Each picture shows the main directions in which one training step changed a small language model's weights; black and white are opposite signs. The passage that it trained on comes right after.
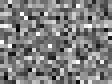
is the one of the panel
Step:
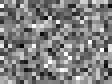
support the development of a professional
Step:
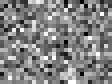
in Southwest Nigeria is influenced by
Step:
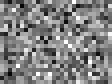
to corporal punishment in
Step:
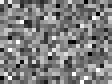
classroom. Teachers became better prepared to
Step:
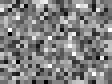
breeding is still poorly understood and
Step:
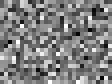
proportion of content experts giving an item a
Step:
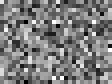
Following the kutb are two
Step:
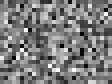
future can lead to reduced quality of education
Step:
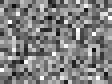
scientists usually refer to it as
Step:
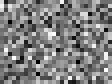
for medical image analysis and explore potential
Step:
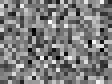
finding the internal consistency which yielded a
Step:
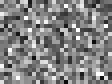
makes a teacher special? - 7)
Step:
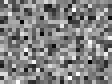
Finland and Estonia. This article
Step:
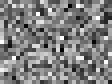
completed most of their first year online,
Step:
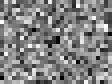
classification and regression problems [48].
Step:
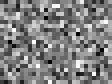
E G F P Rate the following
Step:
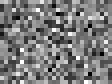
the potential to enhance the capacity of
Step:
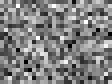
study to incorporate network analysis
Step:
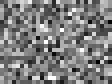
will give extra efficiency in promoting and assessing
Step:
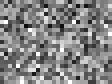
Promised Land? Having
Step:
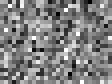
task. In conclusion, it should be
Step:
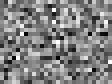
found that, among the respondents of government
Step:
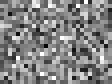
daily tasks, driving a car are various
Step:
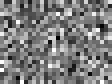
plant} / \text{Plant
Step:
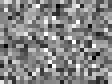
OR "Low Income Nation"
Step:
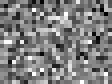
of man. And she explores his
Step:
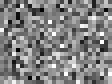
Hidden Curriculum
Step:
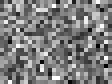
use of a set of testing and review
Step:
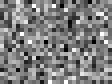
different skill sets. 2.2
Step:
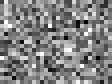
of foundations. The present study
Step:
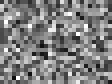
included imitation-based experiential games
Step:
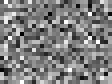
study employed an exploratory sequential
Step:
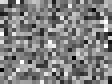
the characteristics of the internationalization of these
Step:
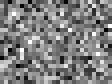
floodplains. We spatially
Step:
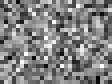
were borrowed from these neighbours
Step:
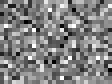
recruitment of female
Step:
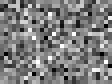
movements were normal, suggestive of
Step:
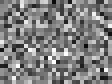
may be correlated with the influence of electronic
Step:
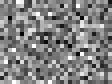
should be corrected. We show distributions
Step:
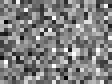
transdifferentiation status was
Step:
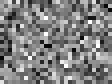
em Ouro Preto:
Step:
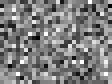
NMDS by fungal family.
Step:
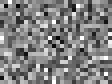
Member State cannot take account of the
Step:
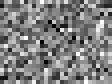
The more learners pay attention to the meaning
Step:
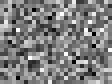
of study.” The individuals bring their daily
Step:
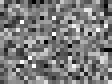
during COVID-19. An algorithm based
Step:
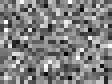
9. Sajeesh T
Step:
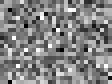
Fisheries India Yes
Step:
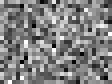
precipitation occurs during the summer
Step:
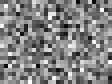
look forward to collaborating with the industrial
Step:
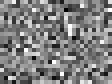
studies, during the human trials or mass
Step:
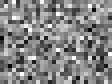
0.00 and OLR at
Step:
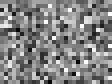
from a satellite is developed by
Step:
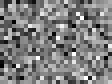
is accepted. This means that there is
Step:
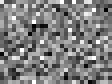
to being shaped into an organism.
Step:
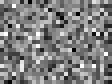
this way they retain their valuable substances
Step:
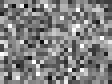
the CCl_4 layer for
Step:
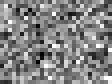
signal "Go" the test
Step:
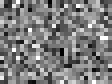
room temperature, when the product complex
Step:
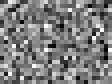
were generated, providing spatial localization of
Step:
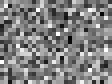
in the LMWH group
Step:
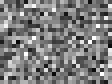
in business (Xu & Wang,
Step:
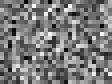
improved in desired dimensions and its mobility can
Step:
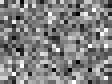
these benefits there is a concerted effort
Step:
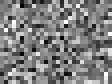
order to carry out the analysis on a
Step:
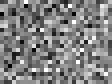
thus became imperative that suitable
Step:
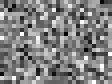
complete cure, either with pharmacological
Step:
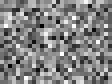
in this study. For instance,
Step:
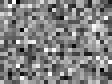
point of the system in the event of
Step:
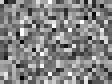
would listen to any other peer
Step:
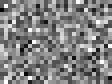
No. Percentage of MK 7
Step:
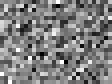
will identify the death-report on
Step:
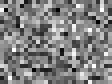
options for failed munitions were
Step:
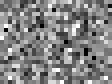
was measured in the direction parallel to
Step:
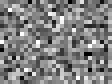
evaluate the conditions of the plant,
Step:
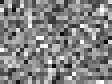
natural science itself, for the social
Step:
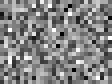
reasonably, improving Japanese
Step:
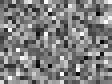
varieties through breeding programs. In
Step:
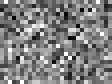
to assess the stage of fibrosis
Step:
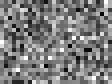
maize and sorghum production in
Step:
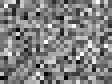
shift intervals of EWH L
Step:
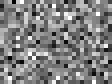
approximate duplication times and
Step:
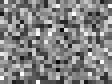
are determined and approximated by the
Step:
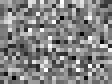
in Table 1 below.⁷ ⁷
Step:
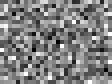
and under the 15-24-year
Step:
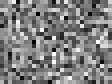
observations (12) were collected. The
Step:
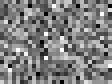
injury Chi square test: p
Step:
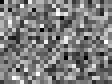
project results; c) Commitment:
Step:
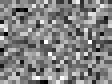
available phosphorus P₁ and
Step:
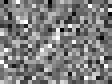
diazonium salts :
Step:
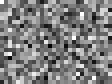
effect in question is affected by decisions made
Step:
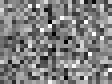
resources are limited, adequately trained
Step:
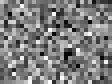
of severe, moderate and minor
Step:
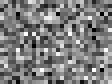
the Meta Quest 2
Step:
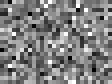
income statement, of selected commercial
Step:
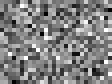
alcoholic solution of a
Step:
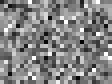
TMAH solution. -
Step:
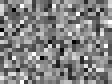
when presented opportunities to become the giver
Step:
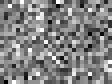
regard to the task of the therapy or
